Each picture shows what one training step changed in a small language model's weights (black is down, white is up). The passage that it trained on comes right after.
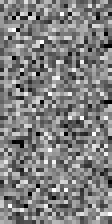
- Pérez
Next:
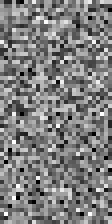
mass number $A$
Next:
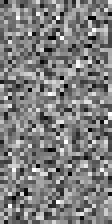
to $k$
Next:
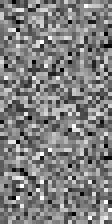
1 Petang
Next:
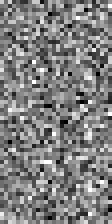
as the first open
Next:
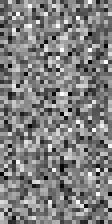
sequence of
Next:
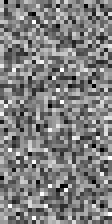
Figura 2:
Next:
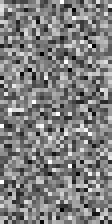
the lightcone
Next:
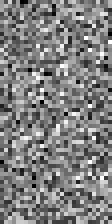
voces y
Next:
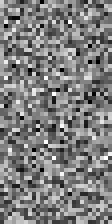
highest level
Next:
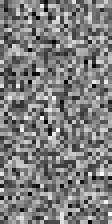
there exists
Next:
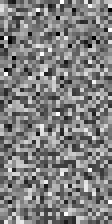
the disease is
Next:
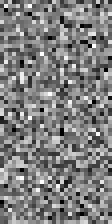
of convolutional
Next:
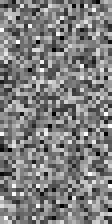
required number of
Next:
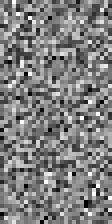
как часть
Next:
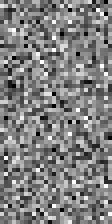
larger, which
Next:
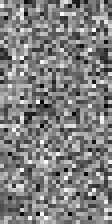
para classificar o
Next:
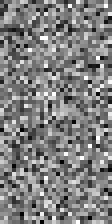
sodir etgan
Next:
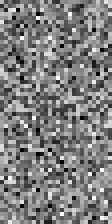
8 weeks
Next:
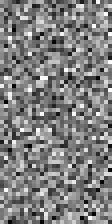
in the axial
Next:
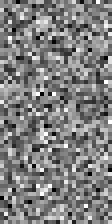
an axial field
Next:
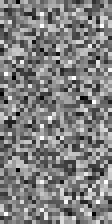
processing in other
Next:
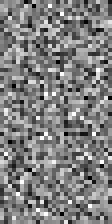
na natureza
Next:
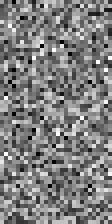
ik met de
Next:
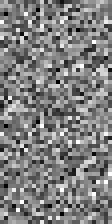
university in
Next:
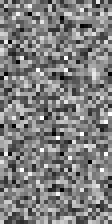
of noise,
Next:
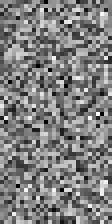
and limitations of the
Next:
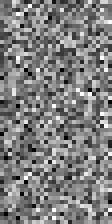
на задания
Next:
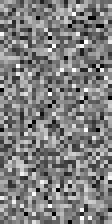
straw on the
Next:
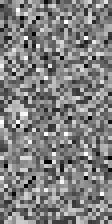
two parts each
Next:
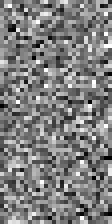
in the Pacific
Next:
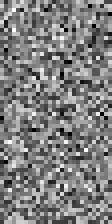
the gain of
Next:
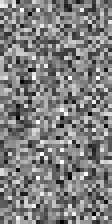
service 35.
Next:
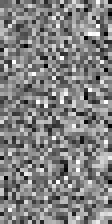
policies such as
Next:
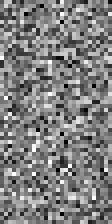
tourism is also
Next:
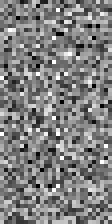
weak control and
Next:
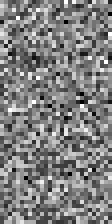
the plateau
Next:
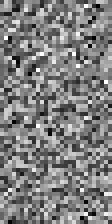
from a content
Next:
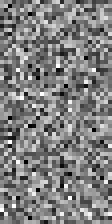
resolution through the
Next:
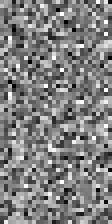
in Khaled
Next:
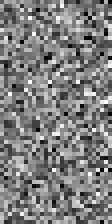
Activities of
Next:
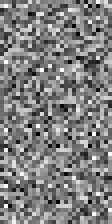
role played
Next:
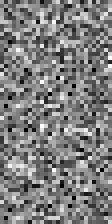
the behavior of
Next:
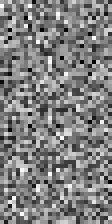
transmission probability
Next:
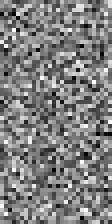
input, the system
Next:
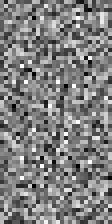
sectors and
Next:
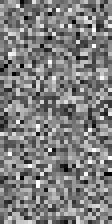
or international
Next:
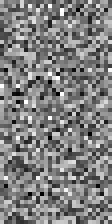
: ПП
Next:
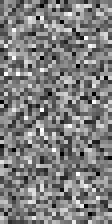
with reference to the
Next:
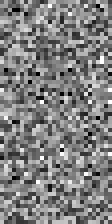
from visually
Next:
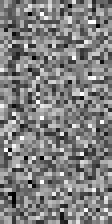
business performance
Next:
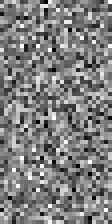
scientific and
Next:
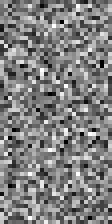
to the case group
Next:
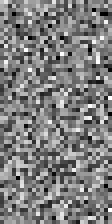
des analyses,
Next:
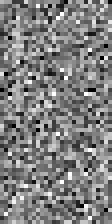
Reduction in
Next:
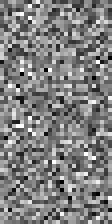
кота. В
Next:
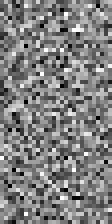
anomaly with
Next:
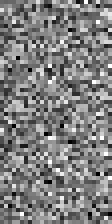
their cooperation
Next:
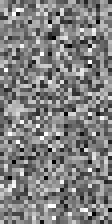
ela conduz
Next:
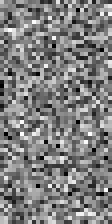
rather on the
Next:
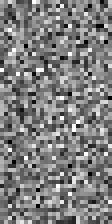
might be a
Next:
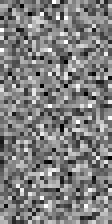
focus on the
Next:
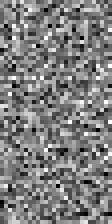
using SQL /
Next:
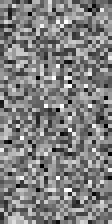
transport and the use
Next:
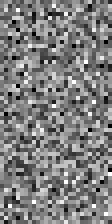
$x$ generically
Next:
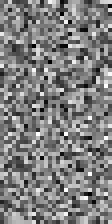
quanto a
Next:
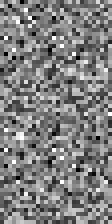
(caption) at
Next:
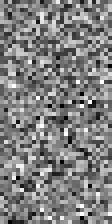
the same area
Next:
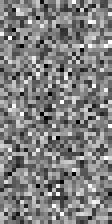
First, we should
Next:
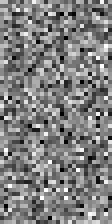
physics of
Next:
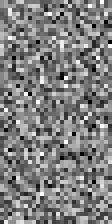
I:} when
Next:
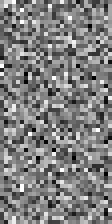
consultants were
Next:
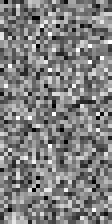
Institute of
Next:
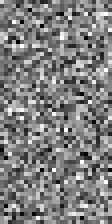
in the poem
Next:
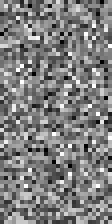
et al reported
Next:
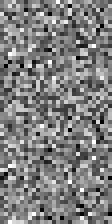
or the upper
